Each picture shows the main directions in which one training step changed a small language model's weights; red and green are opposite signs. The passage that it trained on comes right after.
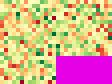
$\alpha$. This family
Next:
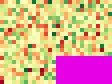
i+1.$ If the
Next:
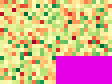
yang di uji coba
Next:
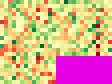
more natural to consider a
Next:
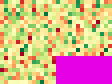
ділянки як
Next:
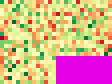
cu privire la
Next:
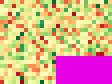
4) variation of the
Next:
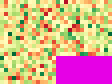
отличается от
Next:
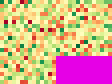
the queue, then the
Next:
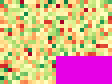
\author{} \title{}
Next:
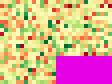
is found by summing over
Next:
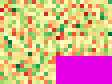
o poziție
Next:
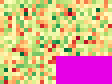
those $e_{ij}$
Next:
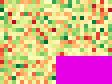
model with constant premium
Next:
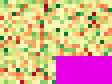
\alpha' u$.
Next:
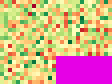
can actually conduct
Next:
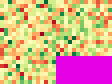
va Qarorlari,
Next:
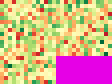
Heart team.
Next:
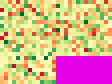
enhance the quality
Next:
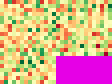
cieńsze i
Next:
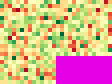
à demanda social
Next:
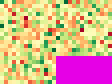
sotish bo'yicha
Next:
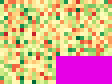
this is in turn equivalent
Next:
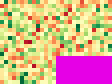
os dias é gerado
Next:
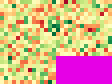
controls how much starting lower
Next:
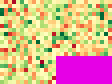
bog'liq patent
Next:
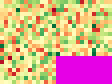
improves that result:
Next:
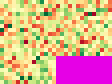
que l'on notera
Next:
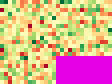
Bharat Serums
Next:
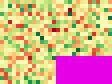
(Figura 7), que se
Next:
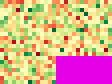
and the {\it first
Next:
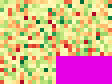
in studying the working
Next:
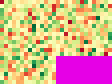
during labour: a
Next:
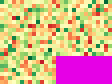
of the first $N$
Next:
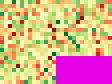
shakllanishi va rivojlanishi
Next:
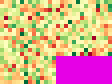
not preserve the arc
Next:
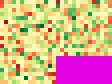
space constructions'', which
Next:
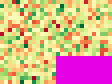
rede é composta de
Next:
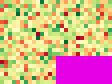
faqat bilim
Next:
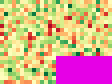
is equal to zero.
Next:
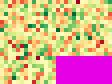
Проектом не
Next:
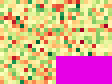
update of $\vek
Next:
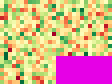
S \rightarrow T$ is
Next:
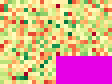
in latent process mixed
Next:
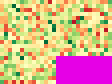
are more likely to
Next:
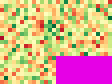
whole trajectory through
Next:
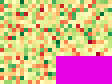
Constraint (35)
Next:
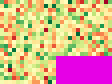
Pada kegiatan
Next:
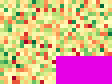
p_k$ either
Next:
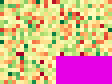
edge (E5)
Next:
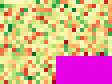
around this point has a
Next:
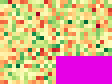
classical Poisson formulation will give a
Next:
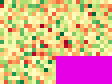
katta. "XX
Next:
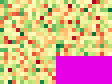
туловища из
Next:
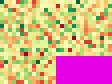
etmiştir. Yine
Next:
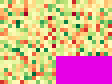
\neq 0$ et
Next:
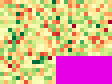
-a legalább
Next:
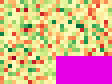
fat. The overall
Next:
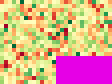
does not appear in the formula
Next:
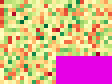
до навчальних
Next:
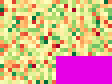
results from a national
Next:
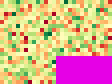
have a contradiction. \qed
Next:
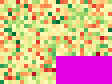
ou existem outros
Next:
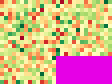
Pretest Variabel
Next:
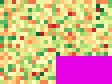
for the asymptotics of the
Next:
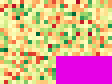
if $\beta_1
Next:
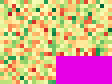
the set of positive integers,
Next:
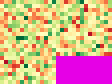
are not unique in general
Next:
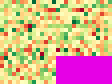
suele basarse en
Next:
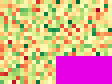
кириб келди
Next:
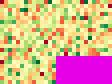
the same number of points in
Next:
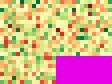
Consequently, via the same
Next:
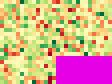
nonlinear NS does not
